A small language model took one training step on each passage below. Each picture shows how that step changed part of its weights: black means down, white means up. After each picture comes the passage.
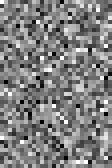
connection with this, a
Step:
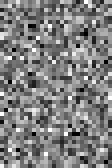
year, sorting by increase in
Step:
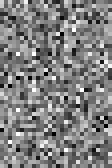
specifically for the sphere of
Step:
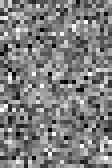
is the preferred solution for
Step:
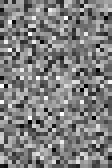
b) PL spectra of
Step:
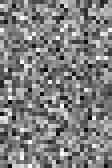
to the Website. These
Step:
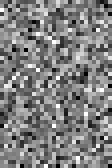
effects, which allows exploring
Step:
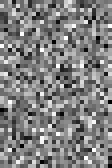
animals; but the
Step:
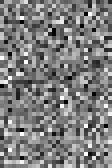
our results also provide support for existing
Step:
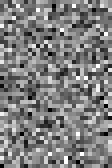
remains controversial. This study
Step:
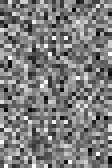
, and the rest of
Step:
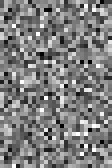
For the purposes of the
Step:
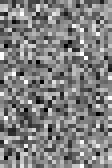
in shaping future forest
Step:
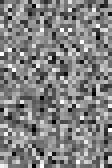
due to gastric
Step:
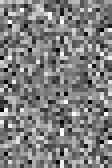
Howrah, India.
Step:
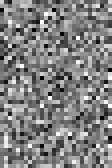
likely reason for this
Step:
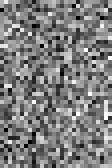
value is significant beyond
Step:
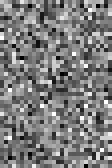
their energy band gap as the
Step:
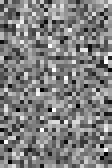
disinfection is also a major
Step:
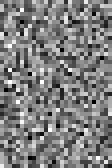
clusters or local workstations
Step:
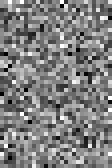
“Plots >
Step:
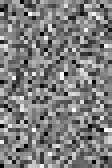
the Vienna Award.
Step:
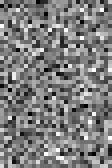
temperature accelerates the
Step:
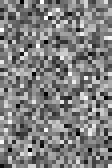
provides practical guidance to
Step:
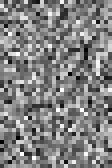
with the needs of humans
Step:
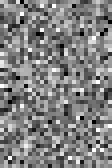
on Malay sentiment analysis
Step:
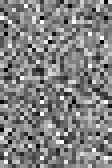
CNR Miriam
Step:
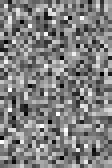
a role in reducing the
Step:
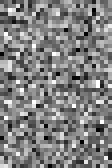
development of medical science and technology
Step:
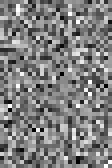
prove to not be efficient.
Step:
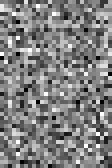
on words segmentation.
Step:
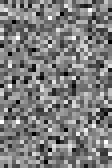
deaths, including under
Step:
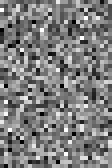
soils along rivers
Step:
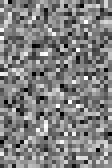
is equal in nature
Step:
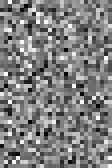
Irvine JW,
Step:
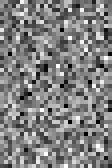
paper aims to contribute to the
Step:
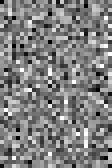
All the parameters of chilli
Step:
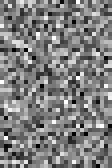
of a topic which is growing
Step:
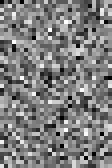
example, a vending
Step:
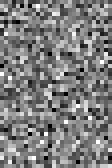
for the regulation of ecological
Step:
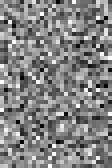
irrigation. In
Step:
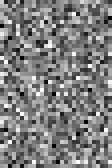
Foundations, Rivers State
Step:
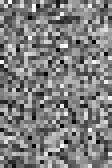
large openings are those that have a
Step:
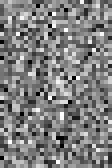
educators to make informed
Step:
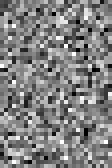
"aesthetic education of
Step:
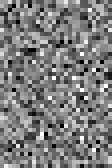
Institute for the Social
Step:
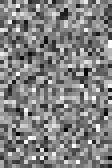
changes, and 16 also on
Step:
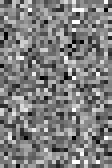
the motto and the feature of
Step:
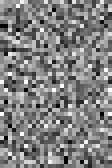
and learning through, direct action;
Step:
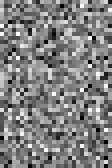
Analysis". The text
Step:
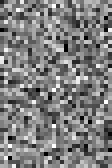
reduce the estimated errors
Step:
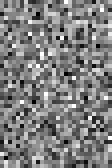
dietary management was reviewed to
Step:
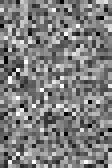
machine. The tire
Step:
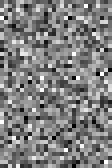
the only source of heat in
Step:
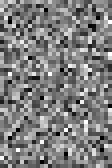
platforms, among which are
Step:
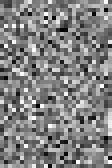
to any damage and that is
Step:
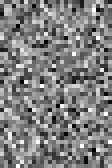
the spot retrieval after
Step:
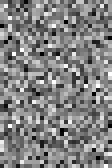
The main target of a city
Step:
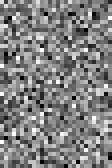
are: - Engineered
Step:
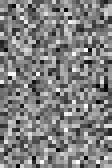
an effective and low cost means to
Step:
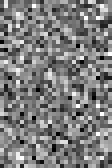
fatigue strain
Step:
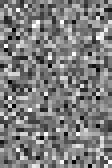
Declaration of
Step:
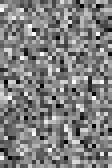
as COD, colour,
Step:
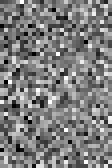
in Hollywood
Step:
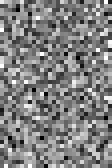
(print, online).
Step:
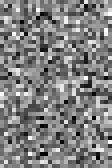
enigmas”, the solution
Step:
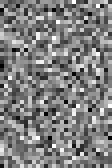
of the batteries
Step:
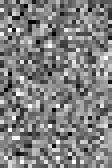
Scientists assume
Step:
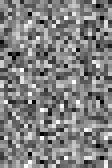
the Theravada
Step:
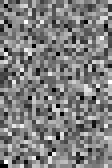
Oceanic regions; while
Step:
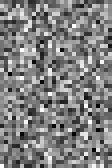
instrument for assessing the
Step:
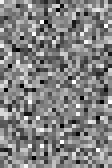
Whereas the degree of
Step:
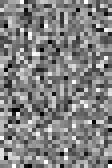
D. Seed Production in
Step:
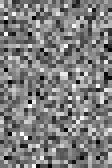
done for 5 days. For
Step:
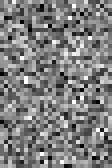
be an independent risk factor for
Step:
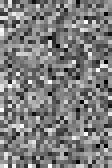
is not shown. Of
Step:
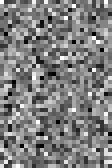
Clinical Laboratory
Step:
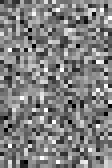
variables (introducing the
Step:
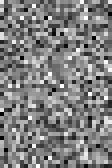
several others. Big
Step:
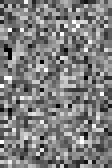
need to consider the fact that supporting
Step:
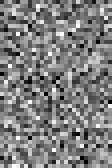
influence serviceability of the structure in
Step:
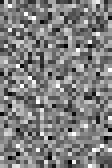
creating intelligence, they
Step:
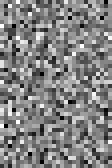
more in both Men and
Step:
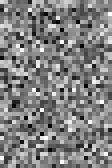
of partnership causes them
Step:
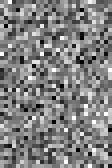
that minimizes the number of
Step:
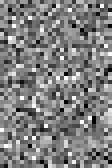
promoting agni
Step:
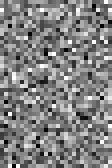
such as grandmothers,
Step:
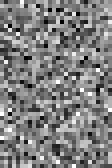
and the size of packet or
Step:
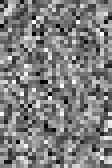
BAM's autonomic
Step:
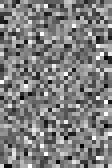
a valuable contribution to the
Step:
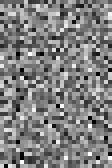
by a number of parameters often have
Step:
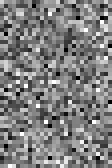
criteria of Gentry &
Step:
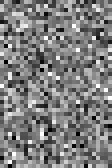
the dynamics of the state
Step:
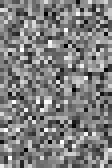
algorithms is to reliably
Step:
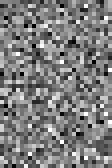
in the next 2 years? -
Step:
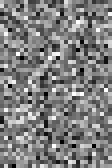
room of the finished product
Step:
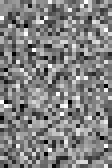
remove it. The only known
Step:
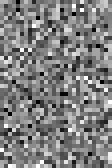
distribution is characterized by an average temperature
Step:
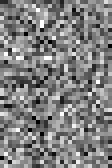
attitudes about the organization
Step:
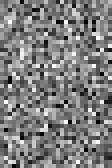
the study showed that issuing
